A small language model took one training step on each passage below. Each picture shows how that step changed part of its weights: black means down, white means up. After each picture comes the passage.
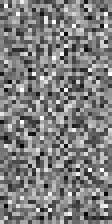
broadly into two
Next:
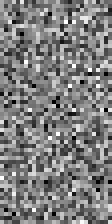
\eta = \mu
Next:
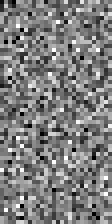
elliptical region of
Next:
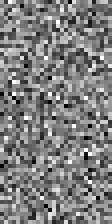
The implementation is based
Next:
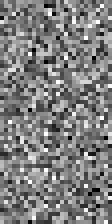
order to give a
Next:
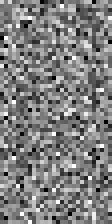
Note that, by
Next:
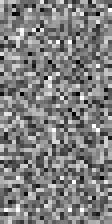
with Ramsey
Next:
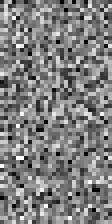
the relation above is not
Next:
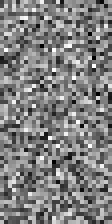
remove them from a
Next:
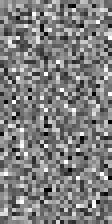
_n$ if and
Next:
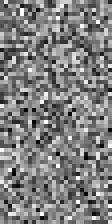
contact with other
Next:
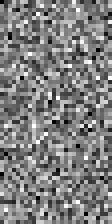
functions in its Fourier
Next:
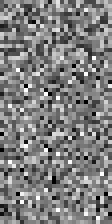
the dual of a
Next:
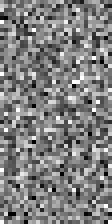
we set: $\displaystyle
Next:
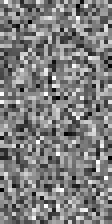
limit of the time
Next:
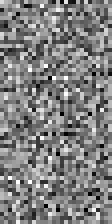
by the solution to the
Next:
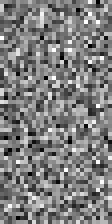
– an important
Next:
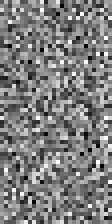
bar driven
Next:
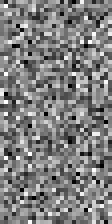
field, we have assumed
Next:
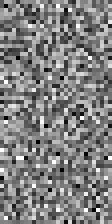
this model of observations is
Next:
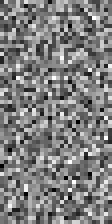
is a spacetime corresponding
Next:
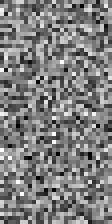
sought for,
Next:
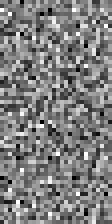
the proof of identity
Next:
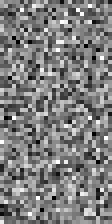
realized among analytic surface
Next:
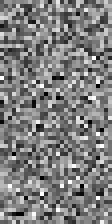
the fact that direction of
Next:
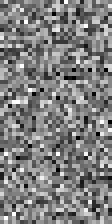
cases in which the first
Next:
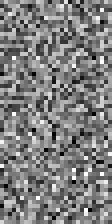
are satisfied:
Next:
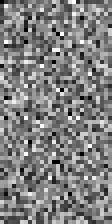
a spurious
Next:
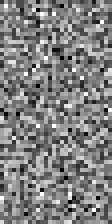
be useful. \medskip
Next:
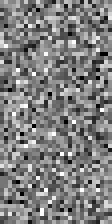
need for enhanced
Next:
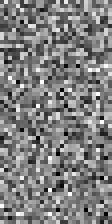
in the present case.
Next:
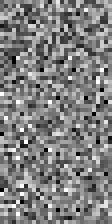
the evolution of the
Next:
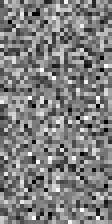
case on neutrino
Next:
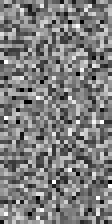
about cultural
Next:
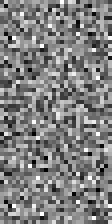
to consider conformal
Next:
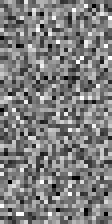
induces the identity in
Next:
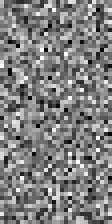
Sec. III
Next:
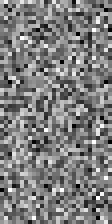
3 we show samples of
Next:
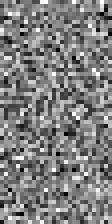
with the predictions for
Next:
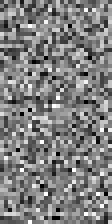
a lightweight
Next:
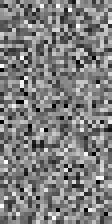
this work are symmetric,
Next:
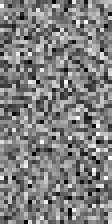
released as
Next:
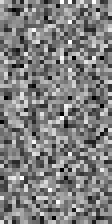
laser technology.
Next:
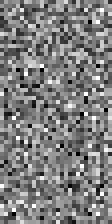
that can be populated
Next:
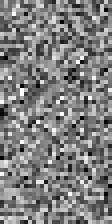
has the form $$
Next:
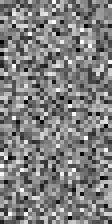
$\tilde A$,
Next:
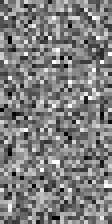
is finite. That
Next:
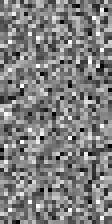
has been little
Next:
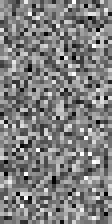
yielded a high
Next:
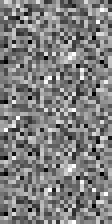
if and only if
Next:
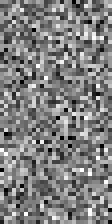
values for $R$.
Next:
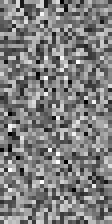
large. The theorems
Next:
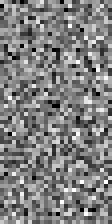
curve as well. The
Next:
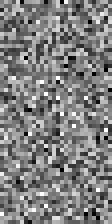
defining function on a
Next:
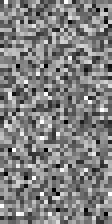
integrals in the same
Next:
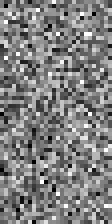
consumed time by
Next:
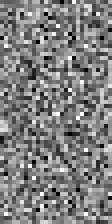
relax to the same
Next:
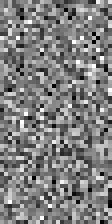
base-$7$ representation
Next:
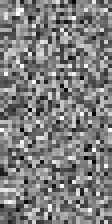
and such that for each
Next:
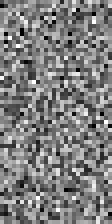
of the presented cases,
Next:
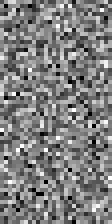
observed coalescing
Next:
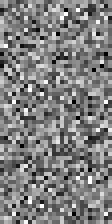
edge server in each
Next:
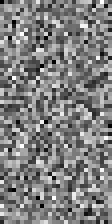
zeros at $
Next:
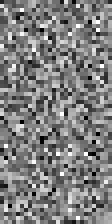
observed that implementing
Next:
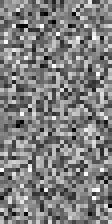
$G$, such that
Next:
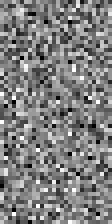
which completes the
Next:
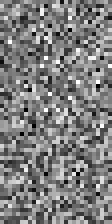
principle communicate
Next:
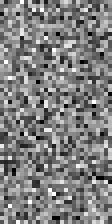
discovered in
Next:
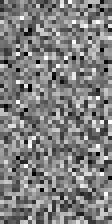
up through the solar
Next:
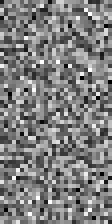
in this paper is
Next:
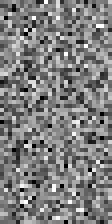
the thermodynamic
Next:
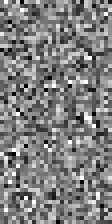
factorizations as
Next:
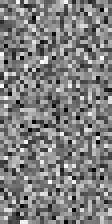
chance alignment
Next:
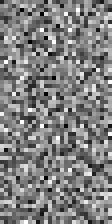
paths, users
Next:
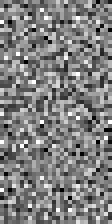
structure of tensor product of
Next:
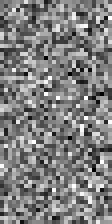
pressure and applied magnetic
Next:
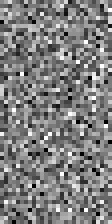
structure data and found that
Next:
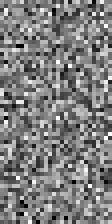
this section, we describe
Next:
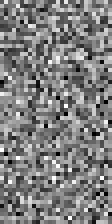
in the next section,
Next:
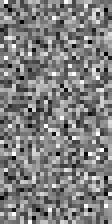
to now, and one
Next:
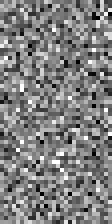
moment. To overcome
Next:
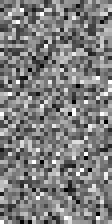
smaller compared to the
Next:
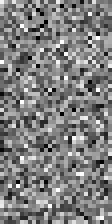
(right) for
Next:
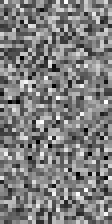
in a compact local
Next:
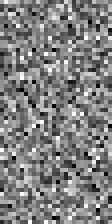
us observe that on the
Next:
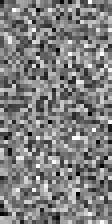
call this deformation
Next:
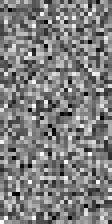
is to select
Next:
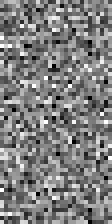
for a class of large
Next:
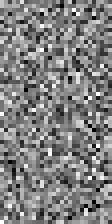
wavelength is plotted
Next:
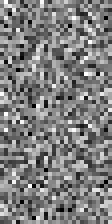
and remains nearly so
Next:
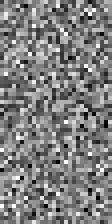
and its value at
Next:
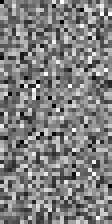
symplectic form
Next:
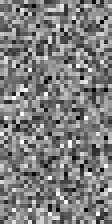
center and their
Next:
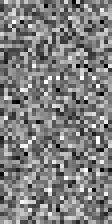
denote the estimated and
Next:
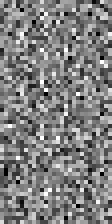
spinners and increases
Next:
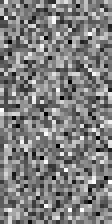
is dense in
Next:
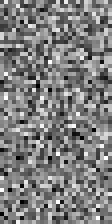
in the sense of
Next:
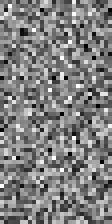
& \Bigr
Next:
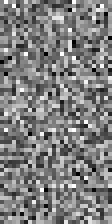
and compares them with
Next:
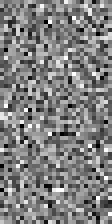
will consist of an
